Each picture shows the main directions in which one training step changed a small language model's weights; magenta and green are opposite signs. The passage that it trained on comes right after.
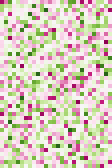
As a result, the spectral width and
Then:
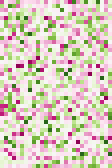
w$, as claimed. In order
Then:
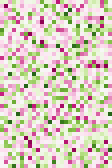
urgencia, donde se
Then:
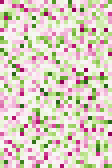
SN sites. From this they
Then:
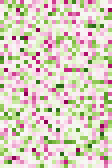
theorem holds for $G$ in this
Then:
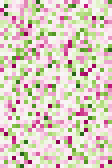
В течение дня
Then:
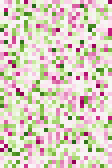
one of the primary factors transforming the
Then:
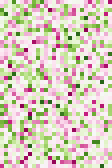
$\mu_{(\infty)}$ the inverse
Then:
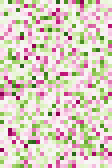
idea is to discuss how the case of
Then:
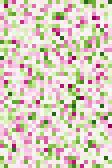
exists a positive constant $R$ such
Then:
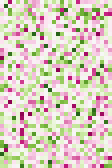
mobility (Dave et al.,
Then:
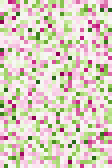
\end{equation} for a function
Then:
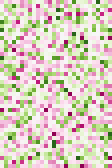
to prove that for every $\langle
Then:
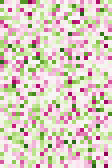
to appropriate spaces of forms in the
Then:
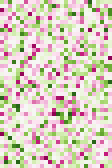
prof. don Feliciano
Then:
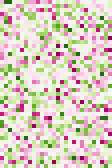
charmed-meson pair at the
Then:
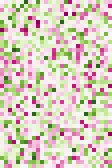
qoramoldan 15 tasi
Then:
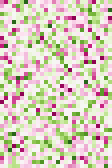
Simontonning bu
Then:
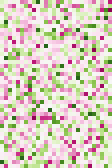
It estimates the probability that a given input
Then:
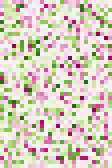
skills in planning, goal
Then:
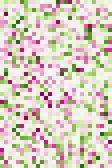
All other data from this work using
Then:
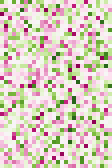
résultats, où
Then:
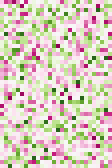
bir figürdür.
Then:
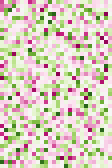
domain, could shed some light on
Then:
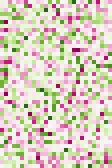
bo'lsalarda, uning
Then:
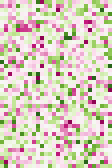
\\ \emph{Average} &
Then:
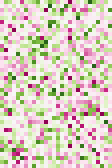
Since it is semibasic, it
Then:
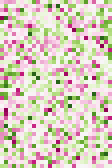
rp-theory as defined in
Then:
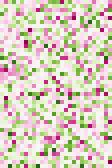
Simulation Scenario,
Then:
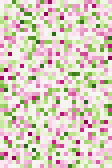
for all $x \in X$
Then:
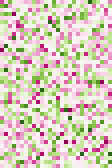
have actually been observed independent of
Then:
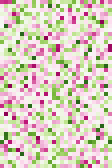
Komsomol acted,
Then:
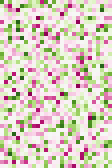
and only if (2.1)
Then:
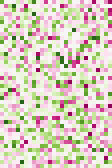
of total VIP queue
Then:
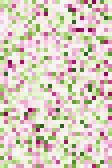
Bartłomiej de
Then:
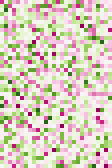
a statistically significant decrease of the
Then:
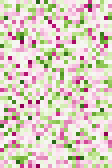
power comparisons.} From
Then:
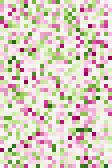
from coefficients of a given dimension takes the
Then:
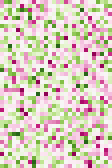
and gravity. In theories with extra
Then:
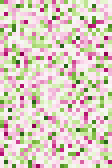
assuming them in anti-phase $\Delta
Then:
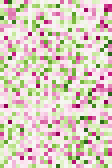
exponents"). One reason for that
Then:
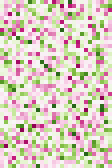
no existen conflictos de
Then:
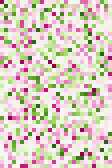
бермасак, ҳар
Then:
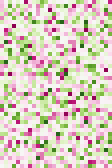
Lemma \ref{tclemma}
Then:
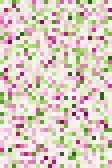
amplitudes themselves but the
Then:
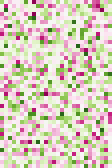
measure on the unit Euclidean sphere
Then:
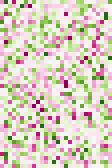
hereafter as core and shell)
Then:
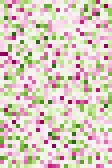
A$ and $\beta\colon
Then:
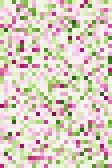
advantages in bug detection for
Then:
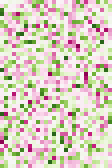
the first and the second column: we
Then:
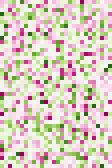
polynomial. This would be the analogue
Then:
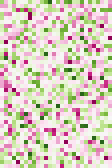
já não era possível.
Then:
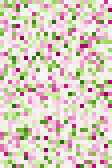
of length $\leqslant n$. A
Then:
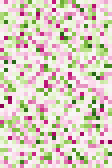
desa Jatuh maka tidak
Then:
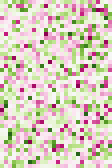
de propuestas adaptadas de
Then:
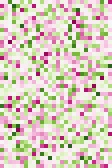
scattering of CGT was estimated on
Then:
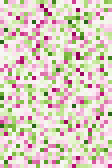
with slowly decaying kernel, an
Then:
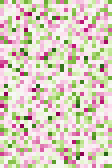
as the probability of being in state
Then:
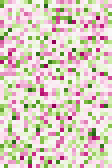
process, which is a system function,
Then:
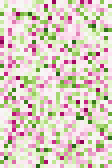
corollary, we get easily the following
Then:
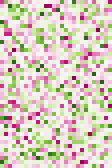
on Bayes' theorem and
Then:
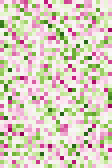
located in the edge cloud to
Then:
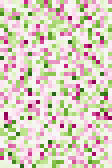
the mapping between beaming angle and
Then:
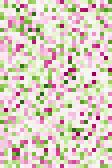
based on nested spline
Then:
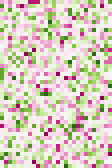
reports might miss. However,
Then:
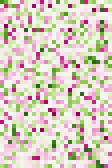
como também o acesso a
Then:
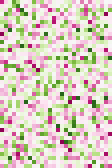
$n$ spins in state
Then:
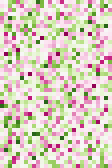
c\right) \\ & \quad
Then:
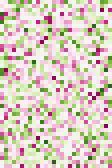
\end{eqnarray*} Now we take
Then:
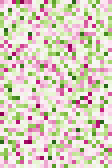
between filtering out and just not
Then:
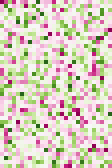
emas, balki har biri
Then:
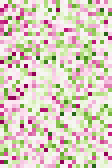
by the intrinsic quantum noise
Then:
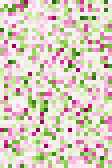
bahasa Yunani
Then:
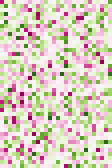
ao trabalho podem levar ao
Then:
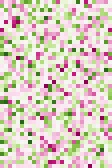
and Gynecology Department
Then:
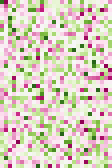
suggesting potential for further robustness
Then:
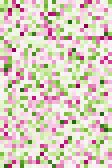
transform, i.e.
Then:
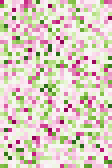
1. Ёрматова
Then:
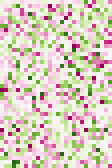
de la 1e manifestation
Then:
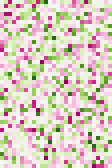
resembling a petal,
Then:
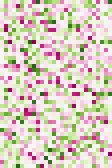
taken over all words $w\in
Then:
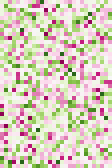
found all of the neighbors
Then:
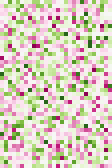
occupied. The experiment was
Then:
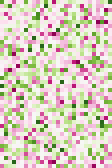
exchange interaction to the quark energy
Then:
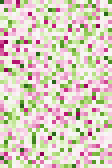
$B=\overline{A}$, and
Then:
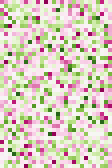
1}$ to denote the vectors
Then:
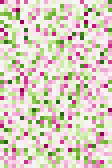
device. Spoken
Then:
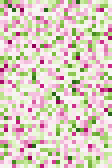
various jet taggers considered are
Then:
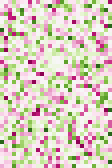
core principles emerge.
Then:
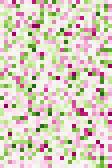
evidente que no se trata del
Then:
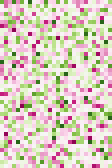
$C^\infty$; and as a
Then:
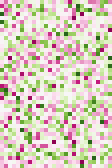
imienia akademika
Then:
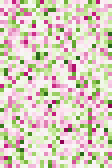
$\lambda = d$ for all
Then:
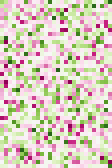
an $m$-edge-connected graph
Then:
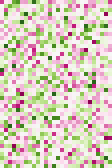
rank $2$ representations of the orbifold
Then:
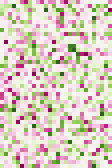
motion on the manifold $\XM$.
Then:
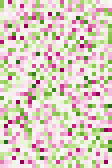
of a halo's baryonic
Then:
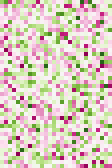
superior a 50%, e
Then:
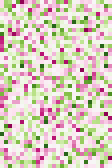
for MC and DEE, and
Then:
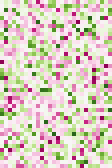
bottom Yukawa. The most
